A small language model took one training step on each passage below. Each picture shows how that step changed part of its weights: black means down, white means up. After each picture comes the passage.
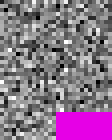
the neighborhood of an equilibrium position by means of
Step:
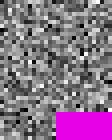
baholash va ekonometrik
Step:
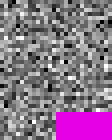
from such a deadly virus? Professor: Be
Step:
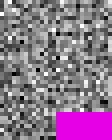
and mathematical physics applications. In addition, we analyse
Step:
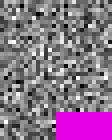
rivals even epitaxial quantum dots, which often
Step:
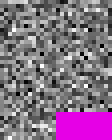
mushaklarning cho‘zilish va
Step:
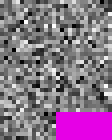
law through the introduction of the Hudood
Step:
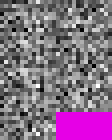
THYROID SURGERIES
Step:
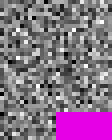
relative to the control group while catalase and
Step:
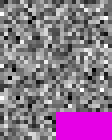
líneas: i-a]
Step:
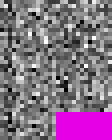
bog‘lanib qolgan hududlarda
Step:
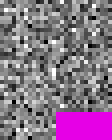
Metode yang digunakan dalam penelitian ini
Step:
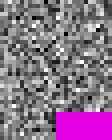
quality modules to know the water quality parameters. For
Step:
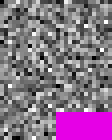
carbon disulphide, gave β
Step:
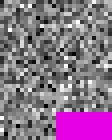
or Word document, into structured data. The system
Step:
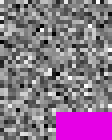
are so invisibly small. Then, in order
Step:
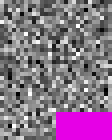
is inconsistent with the lack of observed variability between
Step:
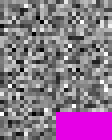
building and testing environment for their applications - Users
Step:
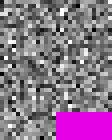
and effectiveness in the performance of work activities.
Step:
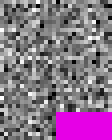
data format with criticality-aware selective
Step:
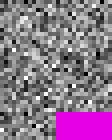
TPE. cFFS results in correct estimates
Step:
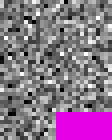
and is defined everywhere except at zeros of
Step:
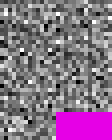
gave .81 for CASESQ and .86
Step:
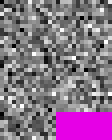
experience or try to unpack its meaning.
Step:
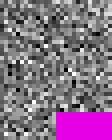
knowledge -Ability and opportunity to share knowledge
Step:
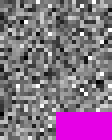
\frac{\partial Q[u; X(r);
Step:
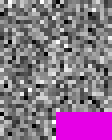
maximum hourly mainline volumes were
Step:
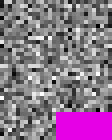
regime. {\it iv)} the sigmoid
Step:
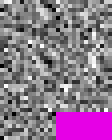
spectrum. Such solutions enable users to coexist
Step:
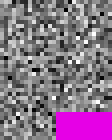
Review of the document V2_ist August
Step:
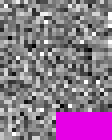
along the tube axis. The orbital magnetic moments
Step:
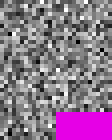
first, that will be the focus of this paper. The
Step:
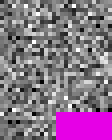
parameter is $\rho = |\theta -
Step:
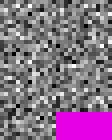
бўёқларнинг уйғунлиги
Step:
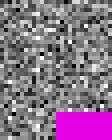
jarayonni o'z ichiga oladi va turli
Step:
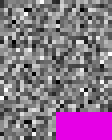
Xray image for the computation of the registration
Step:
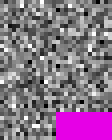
We note that the Alfven current limit is difficult to
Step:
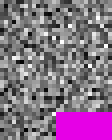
la justicia ordenadora que
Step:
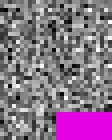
Circe. Ipoteza de cercetare
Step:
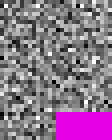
bomb at the top to represent a false
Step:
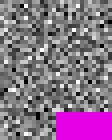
different redshifts ($z_{acc}$) in
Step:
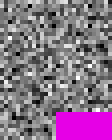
phase, it appears as though augmenting the
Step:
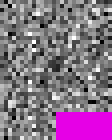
($p = 0.027$). PR also showed significant
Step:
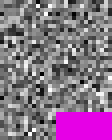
не индивидуализм и
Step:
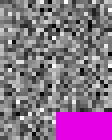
nisbatan juda kam
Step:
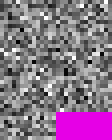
with data. In fact, it is the magnitude of the
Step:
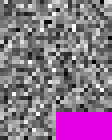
using the JAFFE database with the MLNN
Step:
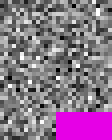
and ASAS programs. Nonetheless,
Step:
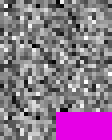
5$, upper panel) exhibit contributions from all five molecular
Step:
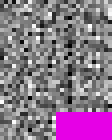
are obtained when emission standards are changed from
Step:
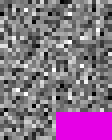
логіці не знайшла
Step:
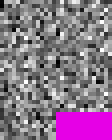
studies for such properties with the antisymmetric product of strongly
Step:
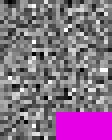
the parameters are $$Q_0 = 1,
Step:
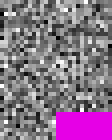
which manifests as many lesions, it usually presents as
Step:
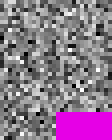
very foundation for creativity in a certain work setting.
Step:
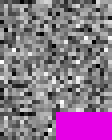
[10] (Figura 4a), enquanto
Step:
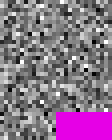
these four equations lead simply to $$
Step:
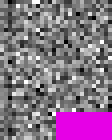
степени сохранности их следов в
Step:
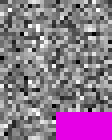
alkaloids, flavonoids and
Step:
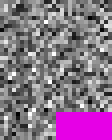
body weight and relative organ weights, hematological,
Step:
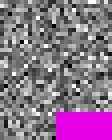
between every pair of contacting triangles and are
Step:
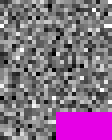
improvizatorlıq qábilet
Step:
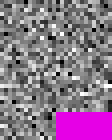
charge parity of the particle. Explicit parameterization of
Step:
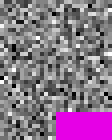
applied in DigiTeRRI: We refer to
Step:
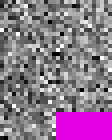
from the European Centre of Excellence in
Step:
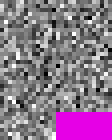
neben dem Ukrainischen auch anderen
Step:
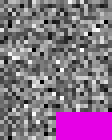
va qonuniyligiga intilishida muhim
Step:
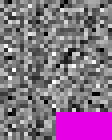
иштирок этувчи органлар ҳамда
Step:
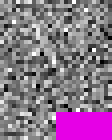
as noise or reverberation. Therefore, we propose
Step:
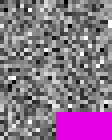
ИЭУ ф/х.га
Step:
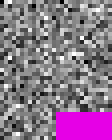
and also their stability. In this work we present a
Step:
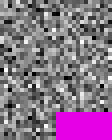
В то же время внедрение
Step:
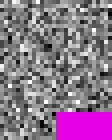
QPT and exhibits a step--function--like
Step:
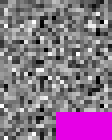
These insights can guide both private developers and
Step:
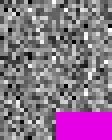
uma compreensão aprofundada das
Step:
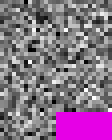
the scalar living at the IR end is suppressed
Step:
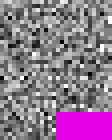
children to express their unconscious thoughts
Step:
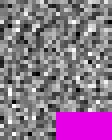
the statistical errors associated with the experimental inputs only. To
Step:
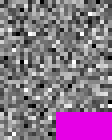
be improved. Real-time respiratory measures are
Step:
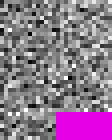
\xrightarrow[ r \rightarrow 0 ]{
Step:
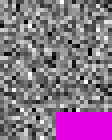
Observation Descriptive analysis Usability Interview
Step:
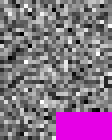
префиксация; дериват.
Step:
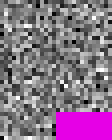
the attention is focused on the environmental impact that can generate
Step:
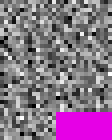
and *Ajuga parviflora*
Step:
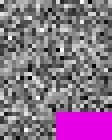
Aslida - chi, nutq – bu
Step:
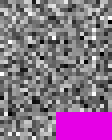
American solidarity—that reinforces internal
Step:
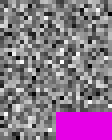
once a year from 4500 years on the Giza
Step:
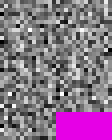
[4]. Particularly, in the Port
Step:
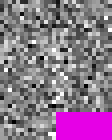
| constant in the rate expression (Eq. 21),
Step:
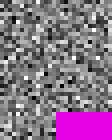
sud della terra. - d) Poichè
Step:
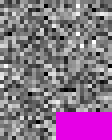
ортиқ пул маблағлари ёки
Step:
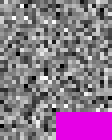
that, if one squeezed the lattice size in
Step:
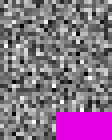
i.e. efficacy as well as side effects,
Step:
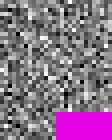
Shafi's 1967 fatwa issued in
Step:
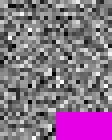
are common injuries of the facial
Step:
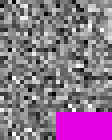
of the late-type stars of our sample is
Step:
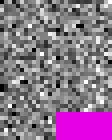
green and brown glaze SC18
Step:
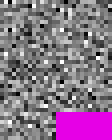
економічні відносини на
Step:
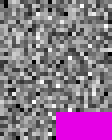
is mass fraction, $Z_{i}$ ionization
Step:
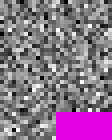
the same protocol of the magnetization, we have recorded
